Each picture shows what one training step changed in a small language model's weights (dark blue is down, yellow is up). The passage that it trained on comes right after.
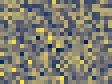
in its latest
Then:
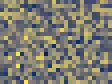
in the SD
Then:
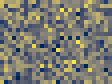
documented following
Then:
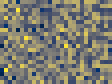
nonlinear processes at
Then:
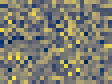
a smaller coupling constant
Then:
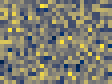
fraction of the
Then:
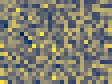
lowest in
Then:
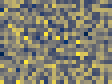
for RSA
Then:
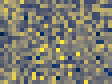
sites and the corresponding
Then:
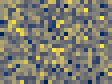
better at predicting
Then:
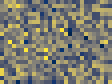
For more information on
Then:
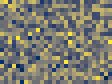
is to develop a
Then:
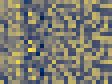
According to
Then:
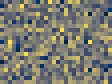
\in \bar
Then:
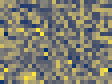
consequence of
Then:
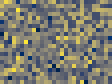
part of the figure
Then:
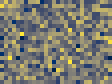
has logically the
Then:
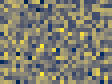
, and of
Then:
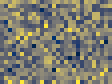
references to
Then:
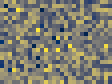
2 to the linear
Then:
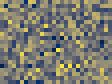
dry under normal
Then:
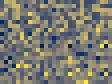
Figure 2 shows
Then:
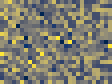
because the remission
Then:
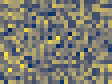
of Investigations
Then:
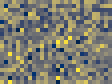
portion of the
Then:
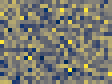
user could decide
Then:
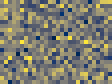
rate, while the
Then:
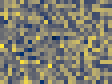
based on each
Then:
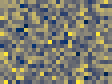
review progress, and
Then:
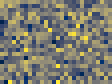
managed). The
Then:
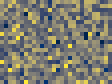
CSV type
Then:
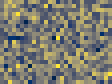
show the practical
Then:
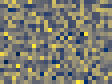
the introduction of
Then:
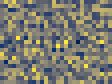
the key steps
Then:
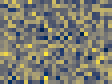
the problem with the
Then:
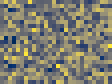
the same time be
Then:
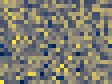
on pH and
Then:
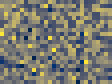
determine the effect of
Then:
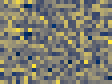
are affected by
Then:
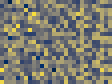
the hail test
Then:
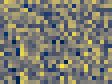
which they cannot be
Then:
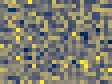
the mind of
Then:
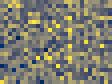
The usual tensor
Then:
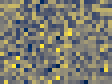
allows weakening
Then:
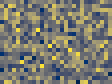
recovers the
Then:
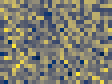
or two states
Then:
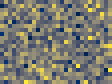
\beta T$.
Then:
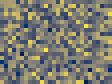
model was a
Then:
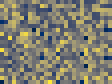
association with
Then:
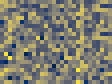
realization of the
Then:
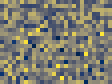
used to determine the
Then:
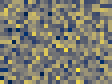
knots along
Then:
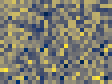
with synthetic
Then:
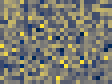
produced over the sum
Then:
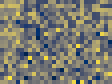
includes parameters such as
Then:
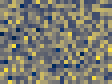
facets of the
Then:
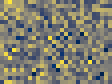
if the value of
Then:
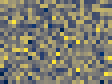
negative phononic
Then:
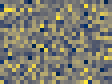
to blending
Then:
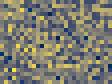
of the variation
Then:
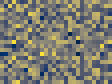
UX User
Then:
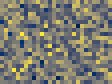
culture and
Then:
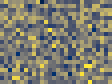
then take $\Delta
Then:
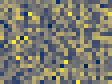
authors have read and
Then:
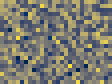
vital role in
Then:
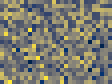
in this paper
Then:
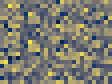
Development has
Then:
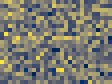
of the dataset's
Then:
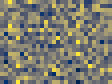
this TSD
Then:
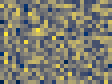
established ---
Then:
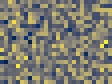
standard uniform
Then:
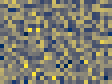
the following theorems
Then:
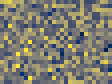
at the S60
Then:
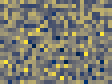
used to describe
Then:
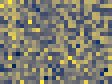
whose union is
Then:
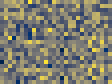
by using relation
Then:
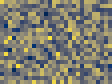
an autonomous
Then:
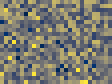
payments when
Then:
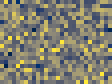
evolutionary link between
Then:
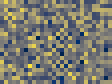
on the growth rate
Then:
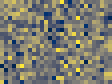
with a very long
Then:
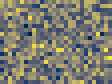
system only exhibits
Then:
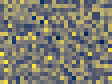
to address existing
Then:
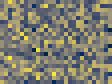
random sample from a
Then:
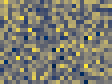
solutions can exist only
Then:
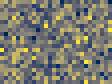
vertical and
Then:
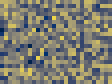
systems in Table
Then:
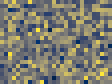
the global carbon
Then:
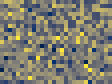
of its efforts
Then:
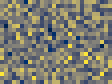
Press, an
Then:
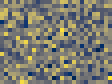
sets to compare these
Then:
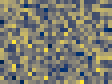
chain model with a
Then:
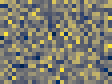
a threshold value.
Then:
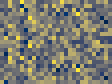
mutation was
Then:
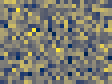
different. Figure 5
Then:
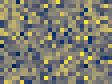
selection. % further
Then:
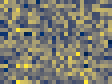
figure 1 are used
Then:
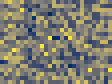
of (or
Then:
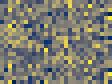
with your
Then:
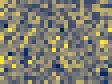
subtype. When
